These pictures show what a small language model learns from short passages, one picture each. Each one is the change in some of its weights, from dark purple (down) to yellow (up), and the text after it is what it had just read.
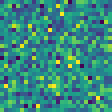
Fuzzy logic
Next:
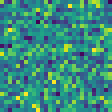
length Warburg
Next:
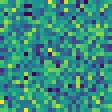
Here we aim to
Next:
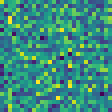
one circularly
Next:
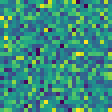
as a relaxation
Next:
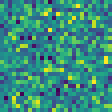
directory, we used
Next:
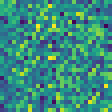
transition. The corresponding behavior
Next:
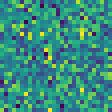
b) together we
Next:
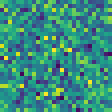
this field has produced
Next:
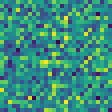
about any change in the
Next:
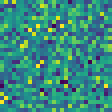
ACS risk.
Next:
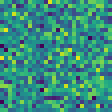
For sample mixing,
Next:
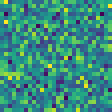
People with
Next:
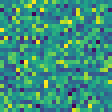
of autism
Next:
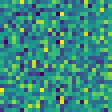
primarily based on
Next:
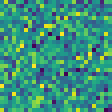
with their academic
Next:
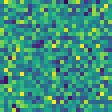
investigate how researchers can
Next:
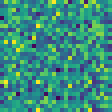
interactive music performance
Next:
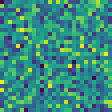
corrected for. The
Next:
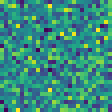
Eddington ratio
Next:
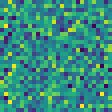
overpredict the
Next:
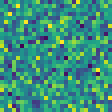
fortress in what
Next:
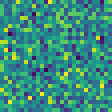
from entering the
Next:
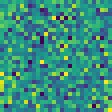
simplicity consider only
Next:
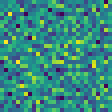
suitable for detailed
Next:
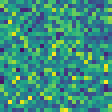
this approach, the model
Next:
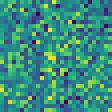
from the fact that the
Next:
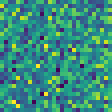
its related dimensions.
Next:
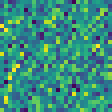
four histograms
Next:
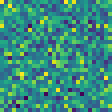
Rackspace only
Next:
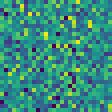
the right show the range
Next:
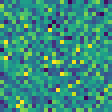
(color coded
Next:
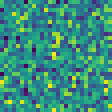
The reasons for errors
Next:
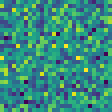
were cultured for
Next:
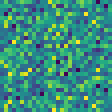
parallel to the
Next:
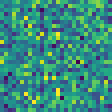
used. They were typical
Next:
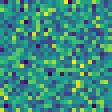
compiled around
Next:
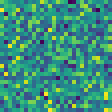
the sky power and
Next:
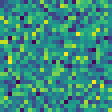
of pepper at 12
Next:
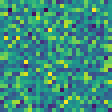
a gas of free
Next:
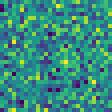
Property 2:
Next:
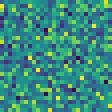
1, respectively. In
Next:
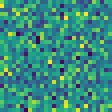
were satisfied with their
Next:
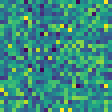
using another set of parameters
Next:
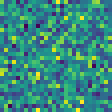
stars most of whose energy
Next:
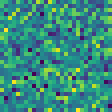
the weather. It
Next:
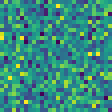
no means be considered as
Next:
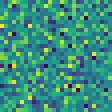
sustained shock of
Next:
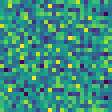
complex scalar fields
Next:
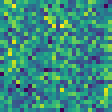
metallicity and
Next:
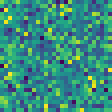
nearest to a
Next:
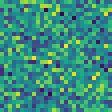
independently of whether an
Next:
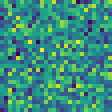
by minimizing the expression
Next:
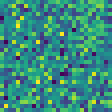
molecular ion peak at
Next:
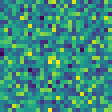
system, and introduce
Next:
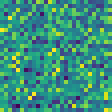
the political environment will
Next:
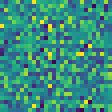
Steel. These
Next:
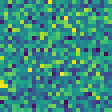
(k) over time
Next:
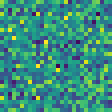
of the study.
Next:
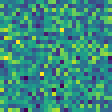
which distance education has
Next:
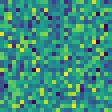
of tadpoles
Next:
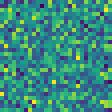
and C-4
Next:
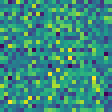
by the free energy
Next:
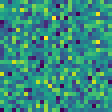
main objective to provide
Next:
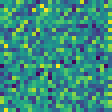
and Educational
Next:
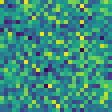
magnet design with
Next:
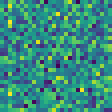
above equations we obtain
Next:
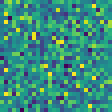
offering a pathway
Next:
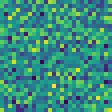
the mean of both
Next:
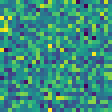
as a spinner,
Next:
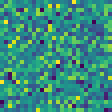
the quantized
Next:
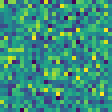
attract particular attention
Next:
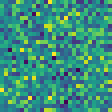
from the GPU
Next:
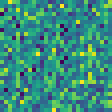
methanol was
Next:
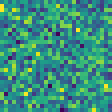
structures, and thus,
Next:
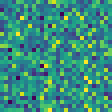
system is far from the
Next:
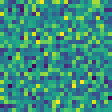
of oil and is
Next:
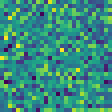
the lowest charge
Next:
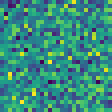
basic unit so we
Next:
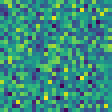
knowledge whether do training for
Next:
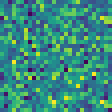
or image-based
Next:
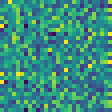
Data Science Lab within
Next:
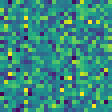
$t$ and frequency
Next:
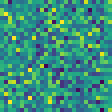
pursuing the
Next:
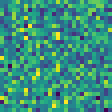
used for systems of
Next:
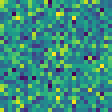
items having each value
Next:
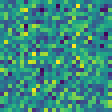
ANOVA was
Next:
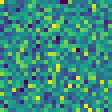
spins is odd
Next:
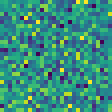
could have appeared
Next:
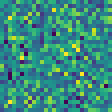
all results reported in the
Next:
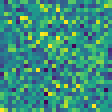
squares) as
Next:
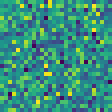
On a board of
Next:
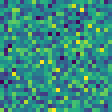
shown in Figure 14.
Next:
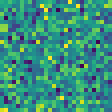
of great importance to
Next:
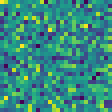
dynamic MIMO model
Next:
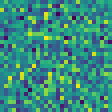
them have graduated
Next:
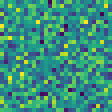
rocks consist of
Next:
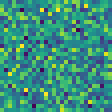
the throwing out
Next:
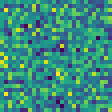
her and take her
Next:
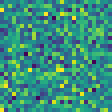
assigned personnel and
